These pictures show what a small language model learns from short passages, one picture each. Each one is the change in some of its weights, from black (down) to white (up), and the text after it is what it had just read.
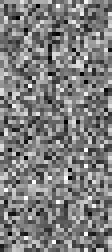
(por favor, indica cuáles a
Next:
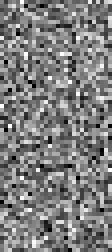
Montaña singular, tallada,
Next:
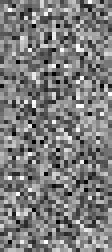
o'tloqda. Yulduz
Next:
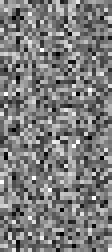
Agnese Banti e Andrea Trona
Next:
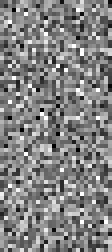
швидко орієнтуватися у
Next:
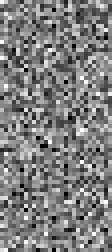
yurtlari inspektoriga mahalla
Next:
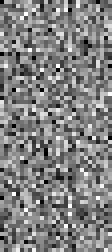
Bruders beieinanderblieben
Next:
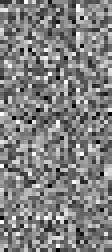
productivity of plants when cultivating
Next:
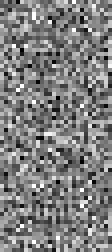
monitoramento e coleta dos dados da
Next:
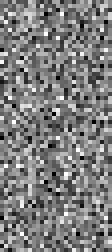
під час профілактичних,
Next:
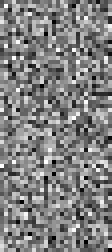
- domeniul activismului civic:
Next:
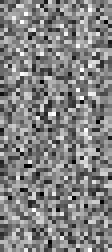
development, which emphasize the role of
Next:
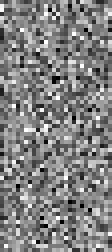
base em números representantes do Congresso
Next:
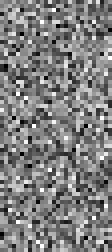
equipos, computadoras y
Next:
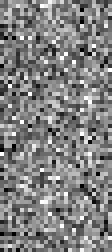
к формированию стоимости исков до
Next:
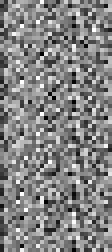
हुए वे
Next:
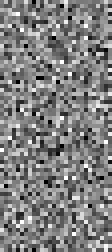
die *Prompts*, die sie
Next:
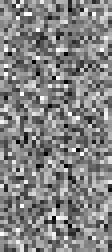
al tercero 0 “Cuanto más
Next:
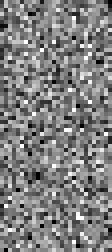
sudı, Ózbekstan Respublikası
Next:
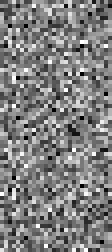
asosiy maqsadi masofaviy ta‘lim
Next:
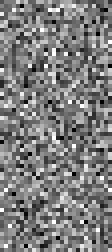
в принимающее общество и формирование
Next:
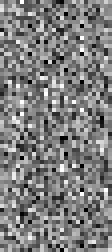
Курпаяниди Редакционная
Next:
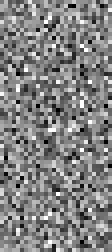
esență efectele activității umane
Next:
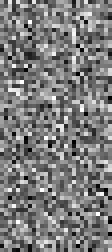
/ Е.Ю. Мягкова.
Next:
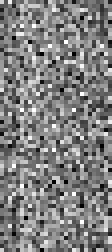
конфліктувала з родиною
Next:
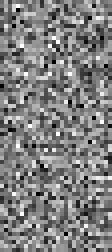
individu sont en contradiction l'un avec
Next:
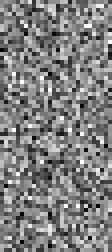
da bacia hidrográfica do
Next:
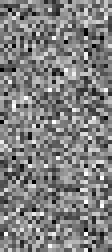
bo‘ladi – bu esa baribir bir
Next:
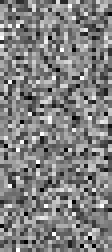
resultantes en una series trimestrales
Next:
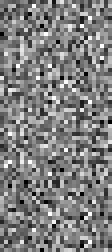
состояние обмотки и сердечника
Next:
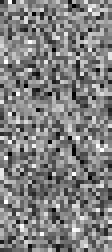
especialmente no contexto da formulação de políticas
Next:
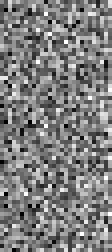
(феномен «golden
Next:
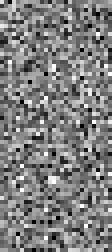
humana do direito do patrimônio cultural,
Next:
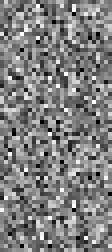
baik oleh Kementerian Agama,
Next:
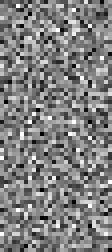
Europea - Altre regioni italiane Per
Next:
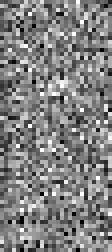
Украина, Ленинградская
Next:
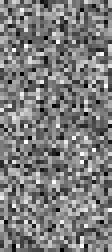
xil bo'lmaydi, mehnat
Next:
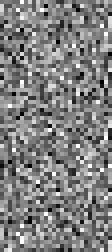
восстановленную, возвращая
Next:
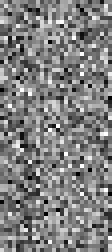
момент Ясиноватский городской
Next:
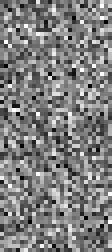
xam albatta bundan mustasno
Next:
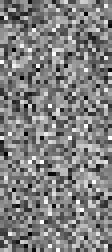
Esanova M. J. The Importance
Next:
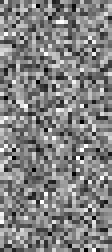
transparencia y el acceso a la información
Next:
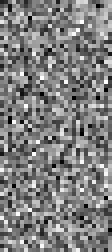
mempelajari filsafat
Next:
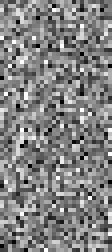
– модифицированный американский
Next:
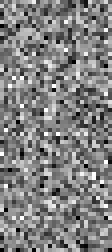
va subyektiv belgilari muhim ahamiyatga
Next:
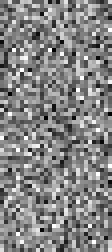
of governance with new qualities elevated
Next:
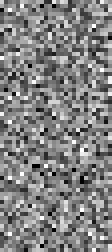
alla taalaǵa ǵana tán
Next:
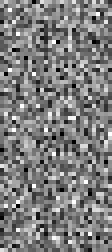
das situações pessoal e profissional . O
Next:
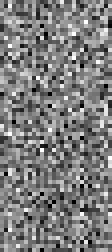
скорость и точность, чередующиеся
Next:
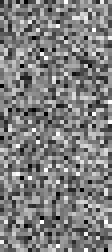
DE AGUA de Artekoma** es
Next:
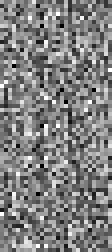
organismos financeiros impõem suas
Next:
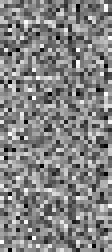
przez uniesienie dolnych żeber na
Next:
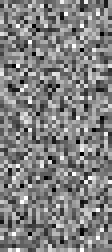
также комментируются соответствующие идеи.
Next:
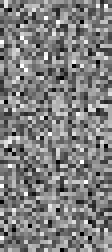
sistema de Ensino Superior. Assim
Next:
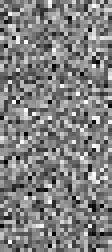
os direitos individuais, o direito à liberdade
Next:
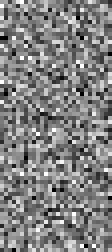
presentes en la colección es Firas
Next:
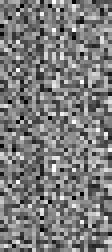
И ИХ ПРОЕКТАХ ПО
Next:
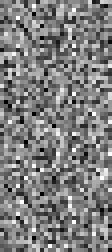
ng kamalayan sa mga napapanahong
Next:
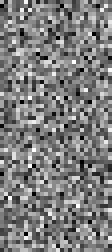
незначна кількість опадів
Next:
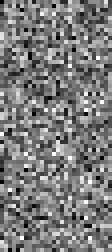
la Universidad de Valladolid, en la
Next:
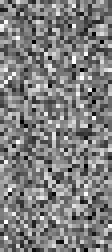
va rivojlanish bosqichlari to'g'risida ham
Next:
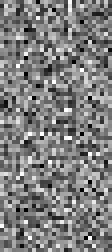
en ocasión de la conmemoración
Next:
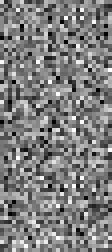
dado que se trata de especies
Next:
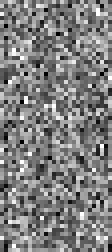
odam savdosining qurboni bo‘lish
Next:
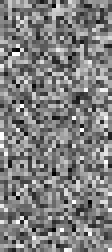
guruhli muhokama shaklida tashkil
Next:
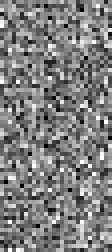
и планировать деятельность для их достижения.
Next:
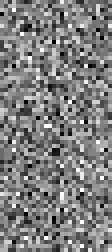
қодирлиги, уларнинг замонавий
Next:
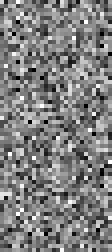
Teknologi yang ditawarkan
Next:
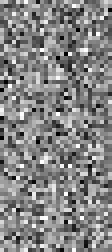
has a significant direct impact on the company's
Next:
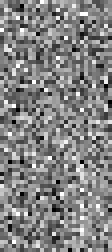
каби саволларнинг туғилиши
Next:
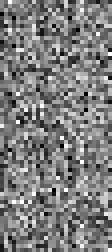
Kondisi hari ini, pelayanan
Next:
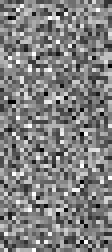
тощо), так і у вигляді
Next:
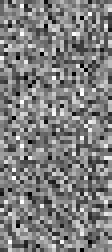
повестка, как показывают исследования,
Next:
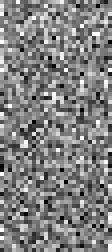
России в мировую экономику в условиях
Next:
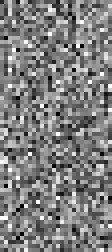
mashg‘ulotlar va interfaol metodlardan
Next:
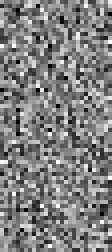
primeiro kit de ferramentas para
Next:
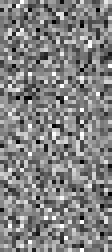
неплохо знают свои
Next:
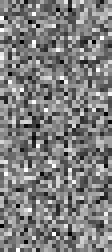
y mantener una web de
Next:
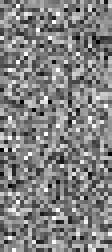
construção conjunta do conhecimento. hooks
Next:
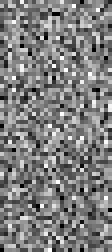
на стоимость объекта оценки
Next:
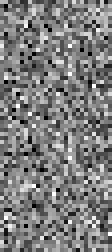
emirate delegation had a
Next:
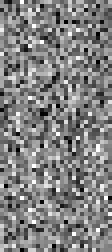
yang cukup besar dan bisa
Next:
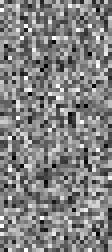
olbosti (*inglizlarga nisbatan
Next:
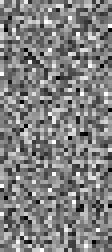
the development of the concept of a unified
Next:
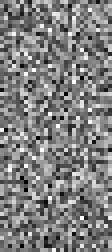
Região Nordeste: No estado de
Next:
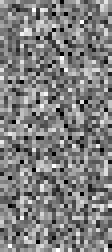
высоким уровнем тревожности, более
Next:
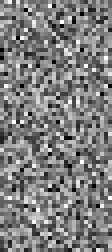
siyosiy, diniy, ijtimoiy inqiloblarining
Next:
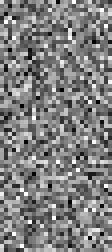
conformes à a charia par les banques
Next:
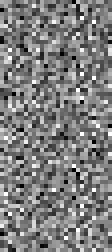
دقیق بودن شیوه
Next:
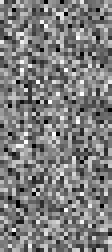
першило в горле) –
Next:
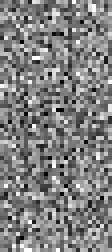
flores recém abertas com o uso de
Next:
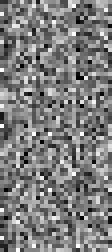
usullari — dori vositalari bilan
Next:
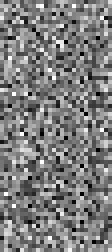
отмечено следующее. В переводе,
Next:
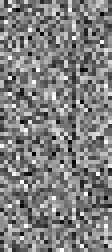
arasında derin bir infial yaratmış
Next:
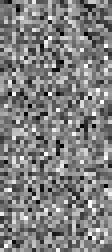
confirma que a gestação na
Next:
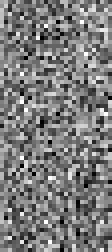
terminée, une composition colorée des
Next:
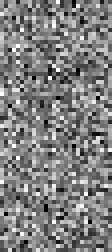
bo‘lishi kerak. Afsuski, bu
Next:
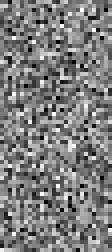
из *C. thoenmeri*,
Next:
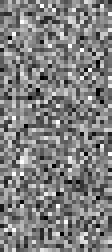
y Wang 2019). Por lo que existe evidencia
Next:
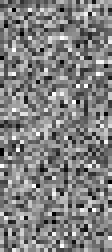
em pequenas equipes denominados por
